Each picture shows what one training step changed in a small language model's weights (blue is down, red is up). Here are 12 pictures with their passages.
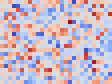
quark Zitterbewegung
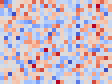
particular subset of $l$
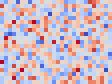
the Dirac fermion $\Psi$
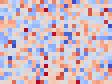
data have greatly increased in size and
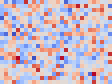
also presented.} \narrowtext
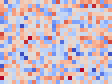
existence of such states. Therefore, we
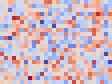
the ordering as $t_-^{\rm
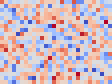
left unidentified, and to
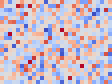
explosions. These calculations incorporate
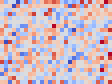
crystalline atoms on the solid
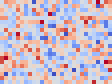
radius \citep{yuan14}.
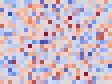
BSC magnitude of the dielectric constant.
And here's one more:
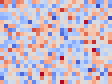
the corresponding N-body simulations for the
